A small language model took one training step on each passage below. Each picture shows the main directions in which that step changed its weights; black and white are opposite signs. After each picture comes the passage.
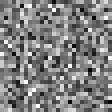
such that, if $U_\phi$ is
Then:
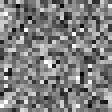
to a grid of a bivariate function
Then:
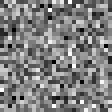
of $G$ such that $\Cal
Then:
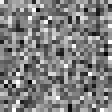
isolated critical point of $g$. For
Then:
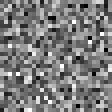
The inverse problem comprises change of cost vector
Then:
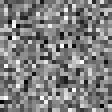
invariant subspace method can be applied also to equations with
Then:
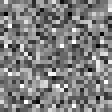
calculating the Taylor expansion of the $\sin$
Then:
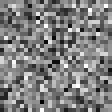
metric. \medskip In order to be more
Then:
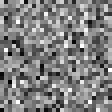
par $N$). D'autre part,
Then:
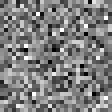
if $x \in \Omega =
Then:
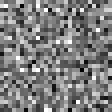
with $g\in G$ and
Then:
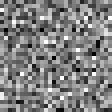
= 0$ surface for a given $m$.
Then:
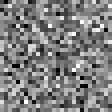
the definition of the amplitude and Lemma
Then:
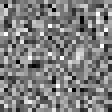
in terms of \textbf{multinomial
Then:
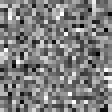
and $y$. Assume that $C$ does
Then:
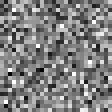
from~$S^n$ to the simplex
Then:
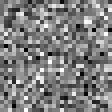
the point spectrum. We show that the eigenvalue
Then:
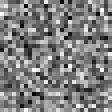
be {\it CM-finite}.
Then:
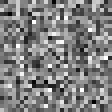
and hence cannot be expressed as a blowup of
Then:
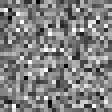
for different dimensions and levels.} \label{table
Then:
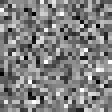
Definition \ref{defi:sol}, the function
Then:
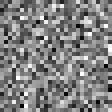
the limit is independent of the way that
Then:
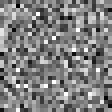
\theta } & \mbox{if $\rho
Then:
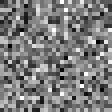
$m$ be the product measure over
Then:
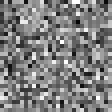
by Lemma \ref{zeta} the first claim
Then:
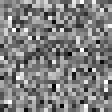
for every pair of schemes $X_1$
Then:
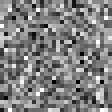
\sis , \bnu , \tas
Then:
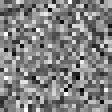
$C_2$ is the cyclic group of
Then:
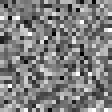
condition on the nature of abelian subgroups of
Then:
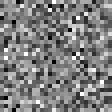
$G$ is a non-complete
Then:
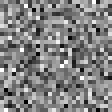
Stein identities, and making comparisons between
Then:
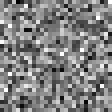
Levenberg-Marquardt iteration for
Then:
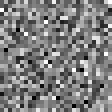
\emph{weak cofiber sequence}
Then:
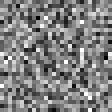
or the linear dynamics in the case of linear
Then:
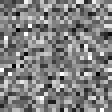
we obtain a similar recurrence relation for the right coefficients
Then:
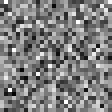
to the realm of virtual knots. In this
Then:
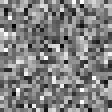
undamped equations of motion for the
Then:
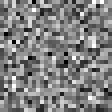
pencils listed in ($\square$). Also we
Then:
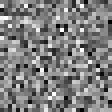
} Bounded domains $\Omega$ from
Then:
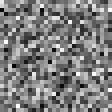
$(\Gamma,d_S)$ centered at the
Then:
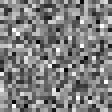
a deformation of $\mathbb{T}$ such that
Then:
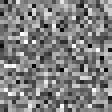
$u$. The correspondence $u\leftrightarrow
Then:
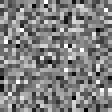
is a conformal matrix $\mu_A$ that
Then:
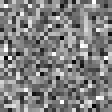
one of the following hypersurfaces in
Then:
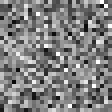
theorems. \section{Deeper results via
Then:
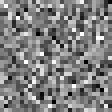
of odd exponents $n \geq 665$).
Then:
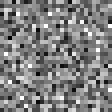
r$ and it may be oscillatory for
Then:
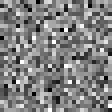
$q=\infty$. Endowed with
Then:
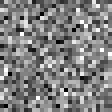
the transformation of the linear differential equation into a system
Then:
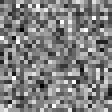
\ \ for all $ r\in I.
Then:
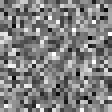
for the powers of x shown. The three
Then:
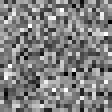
in $V_2.$ In other words,
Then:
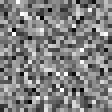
vectors of length $N$ by their elements \[
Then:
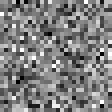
}\left( y-x\right) .
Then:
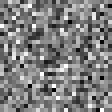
where it served as a fixed arena
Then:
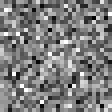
in future. \vskip12pt In order to
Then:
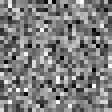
parameters (i.e., parameters that can take
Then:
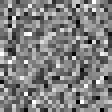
with the level of significance $% \alpha
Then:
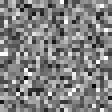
\notin \cG$. \end{lemma}
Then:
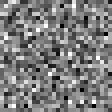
prediction quality. Ensemble learning typically involves
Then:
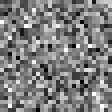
not too large numbers $u$ inequality
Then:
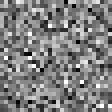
dW \wedge d \overline{W}.$$
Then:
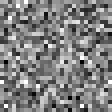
iteration for operator equations in which the operator is
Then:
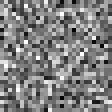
showed that high myopic eyes
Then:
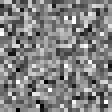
splitting off lines\\ $12$ &
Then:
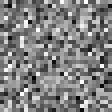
prove that the two equivalence classes are the same:
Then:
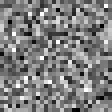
given by: \begin{equation}
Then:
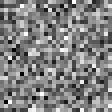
and $I_n$ is the
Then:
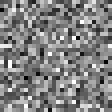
the constant amplitude pulses with
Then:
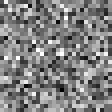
of the classical set $B$. Let
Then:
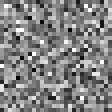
\ea Since $\alpha+\beta=1$,
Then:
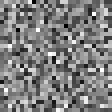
different smoothing parameters $\alpha$ to
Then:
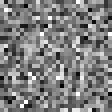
the number of connected components of a forest.
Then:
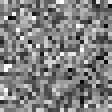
the sections are only taken over a subset of the
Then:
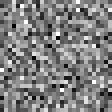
$\pi \in \mathcal{K} =
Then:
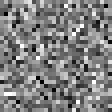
constant argument.\\ As the oscillatory definition has
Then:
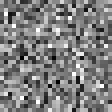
branching process in random environment with
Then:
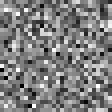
\setcounter{corollary}{0} For each
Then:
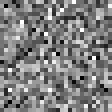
same manufacturer. However, due
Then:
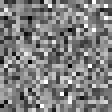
other multidimensional systems one can get some information.
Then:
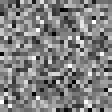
feasible because of financial limitations. The
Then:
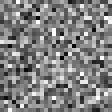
modes, where the asymptotic matrices fail to be
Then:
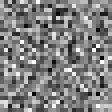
Tr. Mat. Inst.
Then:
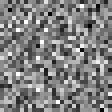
Stony Brook, NY
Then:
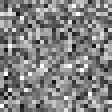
Moreover, the first and second term tend to
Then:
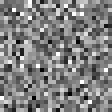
satisfying the following two conditions: 1) ${\mathcal
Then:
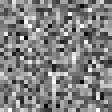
simple modules are reflexive, then $A$
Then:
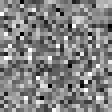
on the estimates} Theorem \ref{teo}
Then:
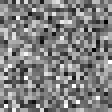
subgroup, which is a part of the classification result
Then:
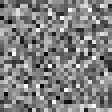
relations. I remember he and Stein
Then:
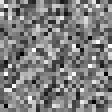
the category of $K$-modules and
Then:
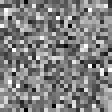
In this proof, let $C$ be a
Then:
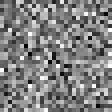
$ \ \lambda \to \infty $
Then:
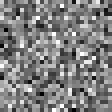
centers of the two wells. It takes
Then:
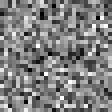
derivatives will be \begin{equation*}
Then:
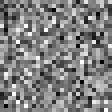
\geq \theta_0$, where
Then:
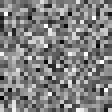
{}; \node[state, blue,
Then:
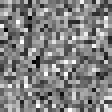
specify the manifolds ${\bf M}$. So in
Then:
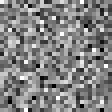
D'Angelo introduced the notion of points
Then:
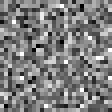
to inside $m$-cycles forming an
